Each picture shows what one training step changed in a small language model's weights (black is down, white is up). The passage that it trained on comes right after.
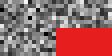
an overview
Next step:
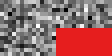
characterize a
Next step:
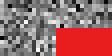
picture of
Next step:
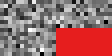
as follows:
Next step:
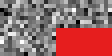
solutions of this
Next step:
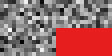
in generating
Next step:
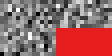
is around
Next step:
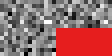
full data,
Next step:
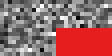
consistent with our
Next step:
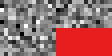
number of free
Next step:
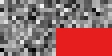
we get for
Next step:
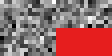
allowed) or
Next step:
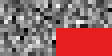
was calculated in
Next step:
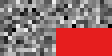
or equal than
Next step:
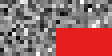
in the network
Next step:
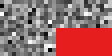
compute the
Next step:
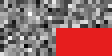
performed for
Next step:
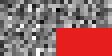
effective wave
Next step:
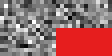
attention to
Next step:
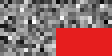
nearby stars,
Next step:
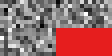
in agreement
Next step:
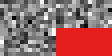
gives rise
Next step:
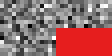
magnitude of the
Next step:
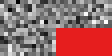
reproduce such
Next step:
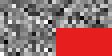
$ radiation.
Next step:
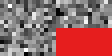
fitted linear
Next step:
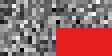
effects of various
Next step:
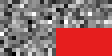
depends on the
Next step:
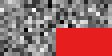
intersection} \\
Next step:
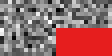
dataset as
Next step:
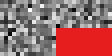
are suppressed
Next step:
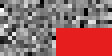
data, we
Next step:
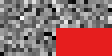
analyses have
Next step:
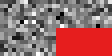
of spin states
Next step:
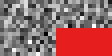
the effective
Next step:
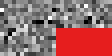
are still
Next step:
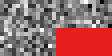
the final
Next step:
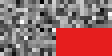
a material.
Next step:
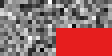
invariant mass
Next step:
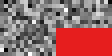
to identify or
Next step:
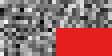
the simulator
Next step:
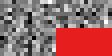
less than
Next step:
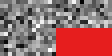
as VQD
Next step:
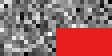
Their spectral
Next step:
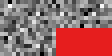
in this paper,
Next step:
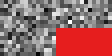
a perfect
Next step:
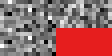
the first direct experimental
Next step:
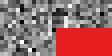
model of particle
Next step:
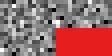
may take
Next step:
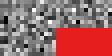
units of
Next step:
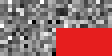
characteristic error for
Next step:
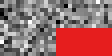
Comparing this
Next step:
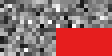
numbers; see
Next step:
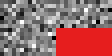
since it is more
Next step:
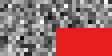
shape of
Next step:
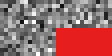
of the electron and
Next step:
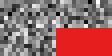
the films
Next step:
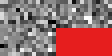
whereas the
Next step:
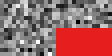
the dashed
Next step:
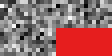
and the distance
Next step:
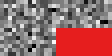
can improve
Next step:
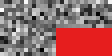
binary operations
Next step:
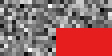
a common proper
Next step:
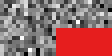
the study and
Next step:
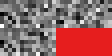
distribution functions.
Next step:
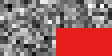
a wide range
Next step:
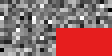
total GRB
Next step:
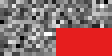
system. It is
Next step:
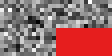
find that such
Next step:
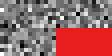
setups for
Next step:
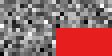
columns one
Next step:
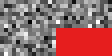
a VGA
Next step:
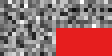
by quantum events,
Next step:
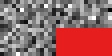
their apparent
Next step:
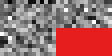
and Yongge
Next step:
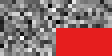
samples for each
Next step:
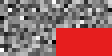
were obtained for other
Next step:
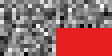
solid line),
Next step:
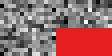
denotes the
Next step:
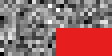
where $W$
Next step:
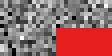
When new observations
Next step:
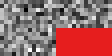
input size
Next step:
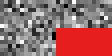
this probably
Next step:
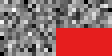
momentum sector
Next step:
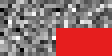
dependence of the
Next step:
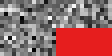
the equation \be
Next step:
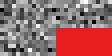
electrons can obtain
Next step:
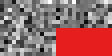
more or less
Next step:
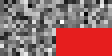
to the band
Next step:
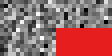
transverse momentum,
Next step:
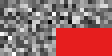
and \ha\
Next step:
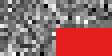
contained in the
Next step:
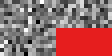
the following example,
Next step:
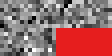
are sensitive
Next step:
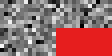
particular, at
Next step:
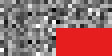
system setup and
